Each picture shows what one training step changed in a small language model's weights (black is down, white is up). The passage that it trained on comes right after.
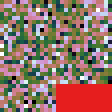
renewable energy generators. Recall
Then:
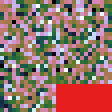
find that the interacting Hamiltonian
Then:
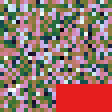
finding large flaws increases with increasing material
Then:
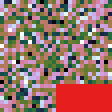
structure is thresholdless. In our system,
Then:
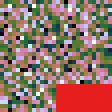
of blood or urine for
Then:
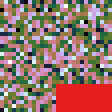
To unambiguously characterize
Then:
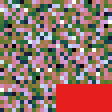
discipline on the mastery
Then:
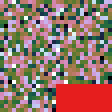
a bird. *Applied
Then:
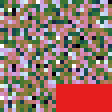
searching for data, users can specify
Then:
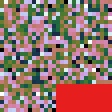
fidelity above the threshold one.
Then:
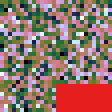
their achievement from the generated spider
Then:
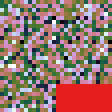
with certain characteristics who suffer
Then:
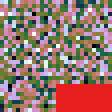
in our parts of the world, such as
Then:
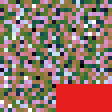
on drugs compiled by
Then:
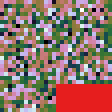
recovery). The success of
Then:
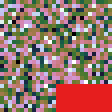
prompts in Standard
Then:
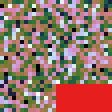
on performance. This means that every one unit
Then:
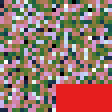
21\,\kms. This is in
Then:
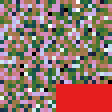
controversy on the SNR
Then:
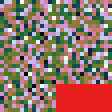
Local control is based on randomized decision
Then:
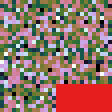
aromatic protons occurred at
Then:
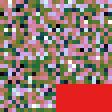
included them in my content as a way
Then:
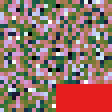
\tablecomments{Minimum number
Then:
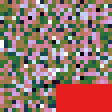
and then transmission using Bloch's
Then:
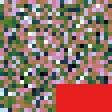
since certain order parameter configurations, corresponding to
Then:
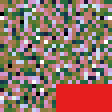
meal. Basophil
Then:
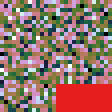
after coalescence, the central
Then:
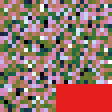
and effectiveness of the educational
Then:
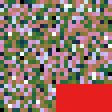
ansatz for the monopole
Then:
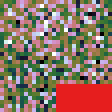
}\left( \mathbf{p%
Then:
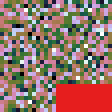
ideality factor is known to depend on the
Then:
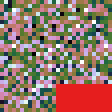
certain clamping configuration. Pin
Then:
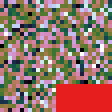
program of state key laboratory of
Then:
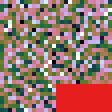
loss at early times. For example,
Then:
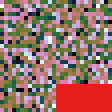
to an online dashboard that
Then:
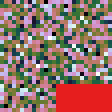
The LL process has enabled us
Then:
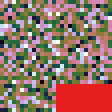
indeed show that Lasso is consistent
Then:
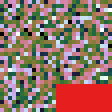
Now, to find the spectrum of
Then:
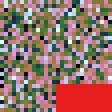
into Lorentz covariant
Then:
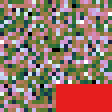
generations ago. Conditional on this
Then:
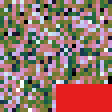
than, the inclusion of just one of
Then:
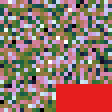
to existing ways of WBT
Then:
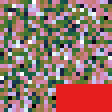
amount of stress in 1st year medical
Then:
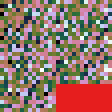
a peak formation rate for the main resonance
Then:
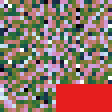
Failure Distribution Function Figure
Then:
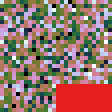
the bulk of the sample. It is
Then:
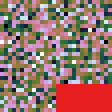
Band between dashed (red) lines
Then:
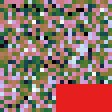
requires Ontario to make an
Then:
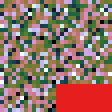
keys should be returned to
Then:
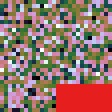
load dispatching center to power
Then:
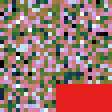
privacy regulations. Objectives This
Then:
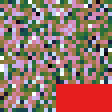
in 1991 prices, production is
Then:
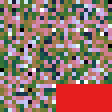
accurate. \begin{figure}
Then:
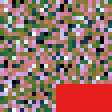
al.* [20] proposed a
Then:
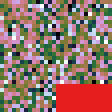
of secondary shower particles increases up to a
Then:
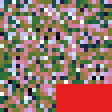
nanostructures or more generally in
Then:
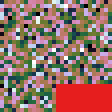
maps have a list of ramified
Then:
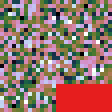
and the hydrostatic pressure of the
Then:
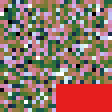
North Korea went through the
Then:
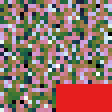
the \texttt{runfp}
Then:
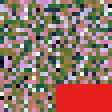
the path length between scattering or boundary crossing
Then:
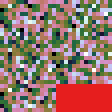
due to the involvement of
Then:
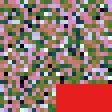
K-edge high-harmonic
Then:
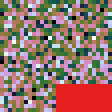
AVE = average variance extracted
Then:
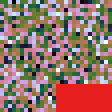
incidence at harvest were
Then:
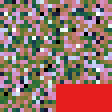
semantic property common to both physical
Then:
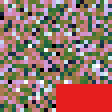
to be considered explicitly. In fact,
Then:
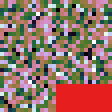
recap of the status of the
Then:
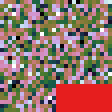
of persistent spin-currents
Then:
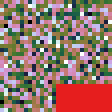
complex arrangement in addition to the complex
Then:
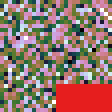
defect. These flaps are
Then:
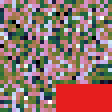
test sets, and show that both a
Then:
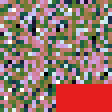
would correspond to integrating over a
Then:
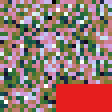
needs the following relation between the basis
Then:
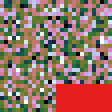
power point for each variation in
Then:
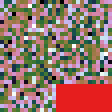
Massive QED$_{3}$ is the
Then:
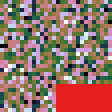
quality as for III-V
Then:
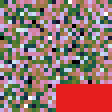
integrated risk-management models that
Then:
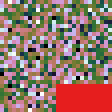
brain, but later with
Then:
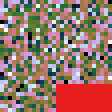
compound (TBC)
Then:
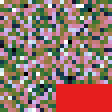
that the optical polarization is very low
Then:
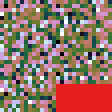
women (e.g. Attitudes
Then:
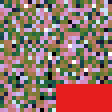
consider that the topological property in the
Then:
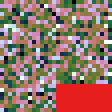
Cairo, Egypt
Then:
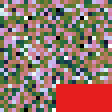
mode with interlayer tunneling
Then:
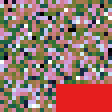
decade and the malignant
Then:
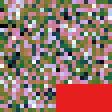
to a powerful malicious
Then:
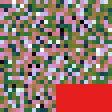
important role in nano-grain formation
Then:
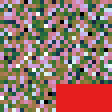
data in different reasons, such as
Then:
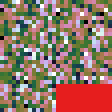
Cultivating Creative
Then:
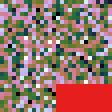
transmission. Being different from
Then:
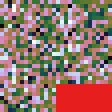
of its progression, the final
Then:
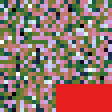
March 12 to April 10,
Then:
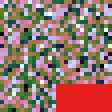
chosen for the run. The state will
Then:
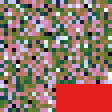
Validation". *Language
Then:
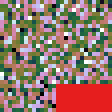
model's performance. These results yield three key
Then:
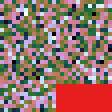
the assisted paradigm
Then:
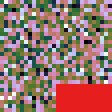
HBV DNA, were obtained from
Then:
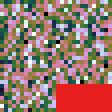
still has solid industrial assets
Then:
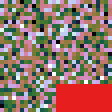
announced that the Association
